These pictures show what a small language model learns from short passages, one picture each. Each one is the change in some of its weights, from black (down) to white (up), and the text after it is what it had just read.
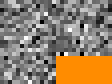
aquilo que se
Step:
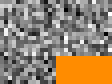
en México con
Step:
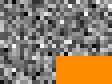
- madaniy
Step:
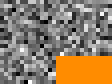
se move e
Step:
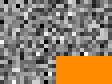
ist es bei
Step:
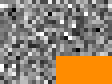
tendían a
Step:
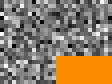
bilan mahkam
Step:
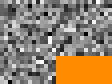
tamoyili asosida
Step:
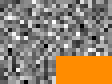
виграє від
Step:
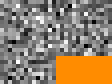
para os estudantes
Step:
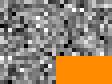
виклики та
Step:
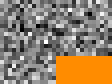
F., Moreli,
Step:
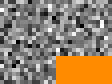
nazardan ham
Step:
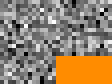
of the upper and
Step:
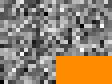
Mazmun matnning
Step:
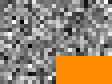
deb javob
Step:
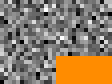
Swastha dan
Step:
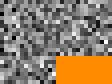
learning: the
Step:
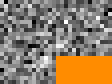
(on the basis
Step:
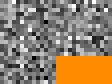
com as construções
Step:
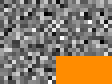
beheerschen. De
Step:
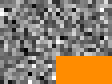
em nossa psique
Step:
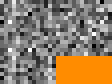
prossima ad
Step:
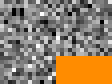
pagina web a
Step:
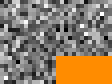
Демина //
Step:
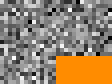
agrarios de
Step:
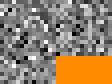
As professoras
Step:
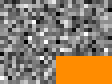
Ustoz –
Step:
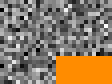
een bezoek
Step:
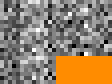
se percibe de
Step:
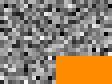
solo dopo la
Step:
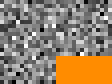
and listening to
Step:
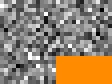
a participação no
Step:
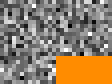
unter anderen
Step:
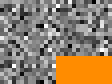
умеренного и
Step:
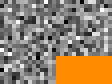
bo'lib, ular
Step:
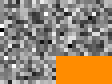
turli tahlil
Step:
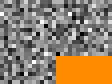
Tenorio S.
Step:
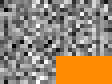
que antes de las 8
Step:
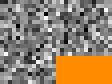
so‘mni tashkil
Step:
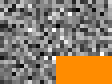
that makes
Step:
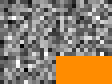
Nazari, F.
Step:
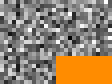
nu a putut
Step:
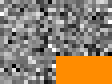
the southern
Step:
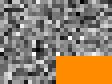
fonction des
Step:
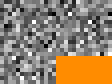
parte de sua
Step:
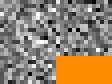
em outubro do
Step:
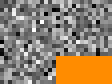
parameters of the
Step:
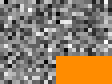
individuals with a
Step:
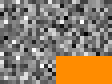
indígena deve
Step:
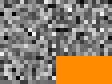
Almeida, L.,
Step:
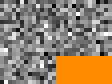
medicine», а
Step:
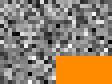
em áreas
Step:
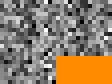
yang beragam.
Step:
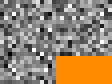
بين أفراد
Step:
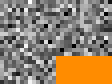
críticas sobre seus
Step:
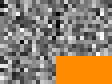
ayollarga xos
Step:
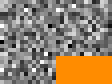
va mustaqil
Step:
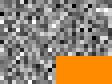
тому, що, з
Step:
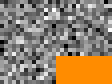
process following
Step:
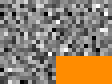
ichiga oladi.
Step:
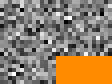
planning and control in
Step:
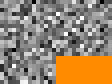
já serem quase
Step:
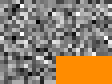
llamar entonces
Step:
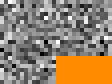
o‘zbek tilini
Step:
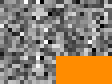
Universidad Regional
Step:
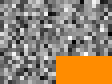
A comunicação é
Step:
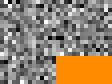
клетки на
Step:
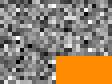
ім. Т.
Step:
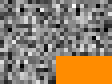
și devenirea
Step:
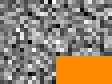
de involverede
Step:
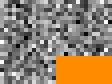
barqaror rivojlanish,
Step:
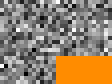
жуда яқин
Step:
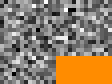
va ularga olib
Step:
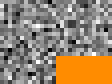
de sus obligaciones,
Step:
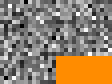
e inclusão dos
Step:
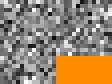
de produção, foi
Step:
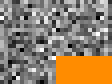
bilan rang hissini
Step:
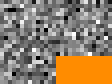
ocupações em
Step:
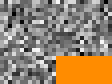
triangulação entre
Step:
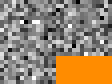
a manipulação
